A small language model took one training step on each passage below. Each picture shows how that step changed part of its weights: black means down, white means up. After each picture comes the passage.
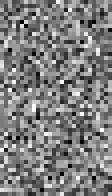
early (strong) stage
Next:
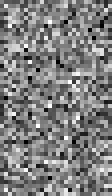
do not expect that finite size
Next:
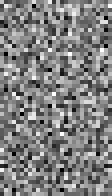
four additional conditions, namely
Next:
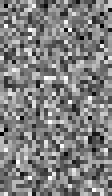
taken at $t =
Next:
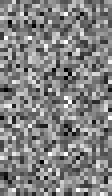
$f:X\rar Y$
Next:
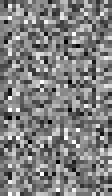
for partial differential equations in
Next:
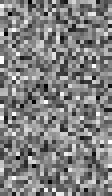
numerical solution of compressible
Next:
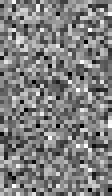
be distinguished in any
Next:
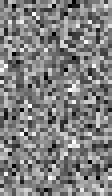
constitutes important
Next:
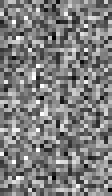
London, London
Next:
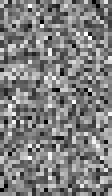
negative values of $g$ result
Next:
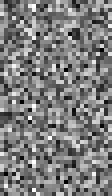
tannakian duality was
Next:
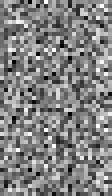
initially with an electric field
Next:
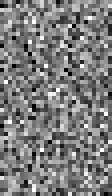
*FLS* and $X
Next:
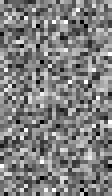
go in the []'s,
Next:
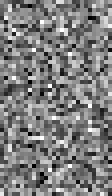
CMB and found that at
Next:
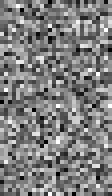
2$-categories more generally
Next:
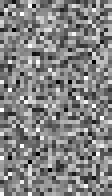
the hydrogel surface.
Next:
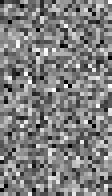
bundle of $N$ in
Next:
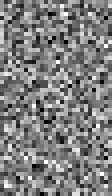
the data from the archive of the
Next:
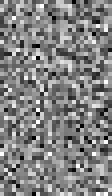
\begin{eqnarray} &&\langle
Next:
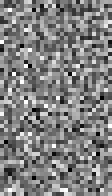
the information in turn to
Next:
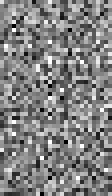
small angle (collinear electron),
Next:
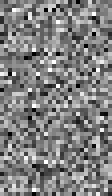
the HRI image both
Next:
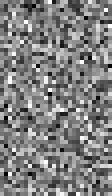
is due to the Jacobi
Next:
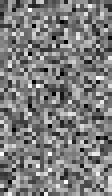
$k$}\\ &\text{and such
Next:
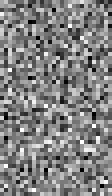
the tight-binding
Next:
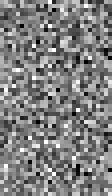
u^\bot_\theta$. In
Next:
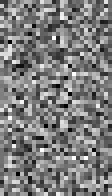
of chemical reactivity.
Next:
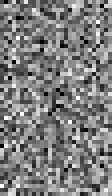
subset of $S$ that contains
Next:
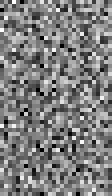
largest rather than the
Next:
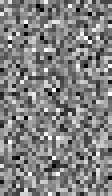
that the sample spans ages
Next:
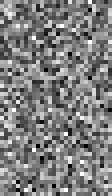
of this section is dedicated to
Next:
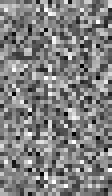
represented by $ N^2 \times
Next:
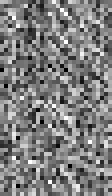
adopted. In analogy with
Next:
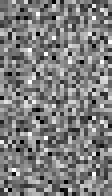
the job, ensuring that
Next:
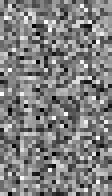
the evaluation of the total
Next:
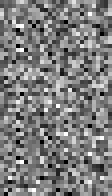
we also assume that indices of the
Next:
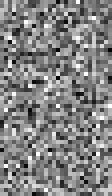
the Rule 54 and quantum
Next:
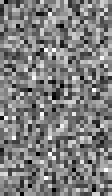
any smooth projective surface, and
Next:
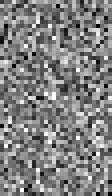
the fixed 1$^{st}$ row are
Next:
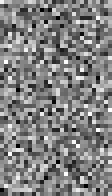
for energy eigenvalues of the
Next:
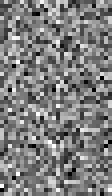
group. By definition $G/H$
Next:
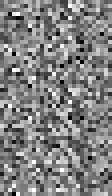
X. H. Zeng, X.
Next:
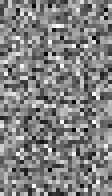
reaches the critical value
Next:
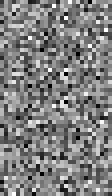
true readings is
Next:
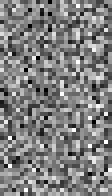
\left( \partial_{\alpha}
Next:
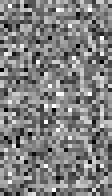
dependence of non-contact
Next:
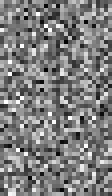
of traveling wave solutions is not
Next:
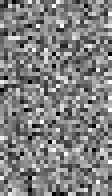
model SYS for the plant and
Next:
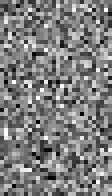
the stability of collinearity, we
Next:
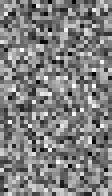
proportional to the Dirac
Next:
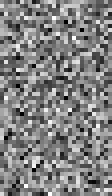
process, the radar signal
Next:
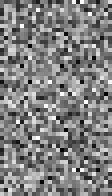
an Euclidean circle
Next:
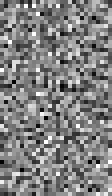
For any $\epsilon_1,
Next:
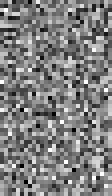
\draw[fill, red]
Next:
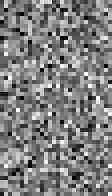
Euclidean signature:
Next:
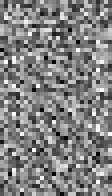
with the definition of the maximum
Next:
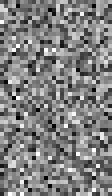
two definitions of conditional
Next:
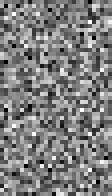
discuss the reconstruction problem
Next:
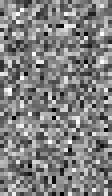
weak doubling and
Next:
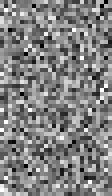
leap-frog method in the
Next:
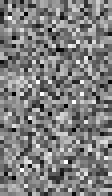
which could be important for
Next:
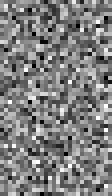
irrational rotation number, then
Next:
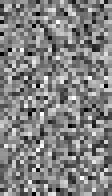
\begin{proof} Si $u
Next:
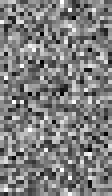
cannot start transmitting the
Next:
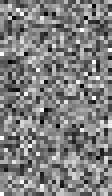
of a test particle present in the
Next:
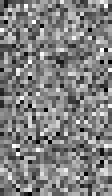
In this section, we perform a more
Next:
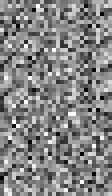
our definitions here differ
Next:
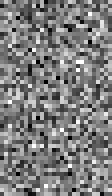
for his kind advises
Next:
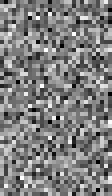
a $k$-algebra in the
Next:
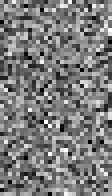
We say that $\hat{w}$
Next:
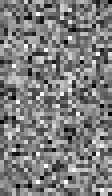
the physics underlining this algebraic
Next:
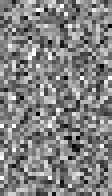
difference (FD6),
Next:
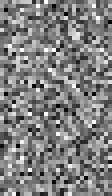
required properties. It is
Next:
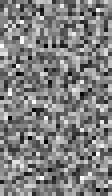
the sum of \b*
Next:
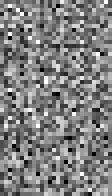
program has enabled evaluation
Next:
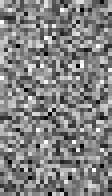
by \gmvp{}.
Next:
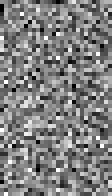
we express the Green's function
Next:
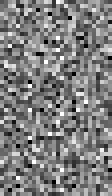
of genus 4, of
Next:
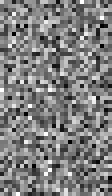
applied to each stage. The
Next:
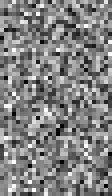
VSS profiles for the
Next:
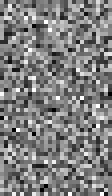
the two examples shown in Figure
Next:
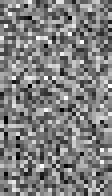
larger than screened potential for
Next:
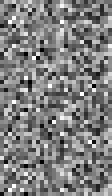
\end{equation} It is obvious
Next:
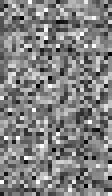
{\bf Q6}, Pixton's
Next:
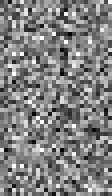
Telescope. We obtained
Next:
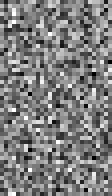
NDC. This state is
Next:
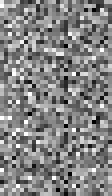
available to reduce the
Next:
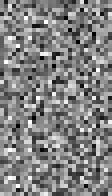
the component one particles to the system
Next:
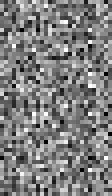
BT-Settl models.
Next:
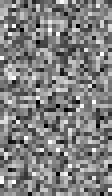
magnetic field of (B) around it
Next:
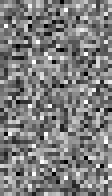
University of Singapore, 3
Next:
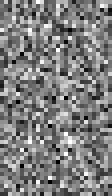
we will consider manifolds of dimension
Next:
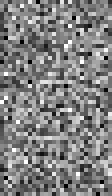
probability space $(\Omega, {\cal F},
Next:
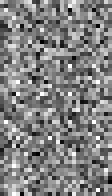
submanifolds in complex space
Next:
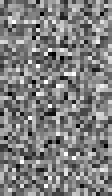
so, to generate a value of
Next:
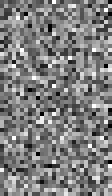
transition from protocells to
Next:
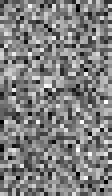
span a redshift range
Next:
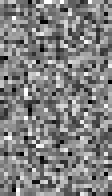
Sextuples} We
